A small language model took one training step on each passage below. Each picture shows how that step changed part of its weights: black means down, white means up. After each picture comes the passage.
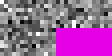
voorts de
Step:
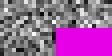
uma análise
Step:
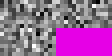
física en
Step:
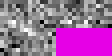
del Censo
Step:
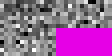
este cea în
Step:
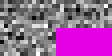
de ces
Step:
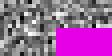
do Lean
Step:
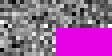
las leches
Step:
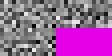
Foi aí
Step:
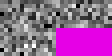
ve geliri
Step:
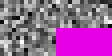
que el autor
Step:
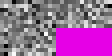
вади у
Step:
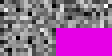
de redução
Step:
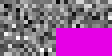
juda ham
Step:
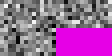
la cultura
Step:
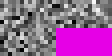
que estás en
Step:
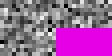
the need for
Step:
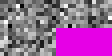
note ont été
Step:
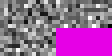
aplicação à
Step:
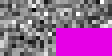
de Processo
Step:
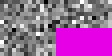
problema de
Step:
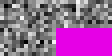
bilim va
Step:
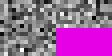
el contexto
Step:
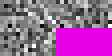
va ularning
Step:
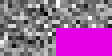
de aplicação
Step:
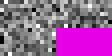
не только
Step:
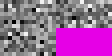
yang masuk dan
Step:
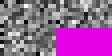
mais segura
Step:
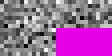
вид для
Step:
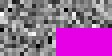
nombre de
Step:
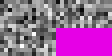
zal dan
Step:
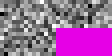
чем в 5
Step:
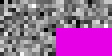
um sistema
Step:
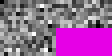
1 minuto
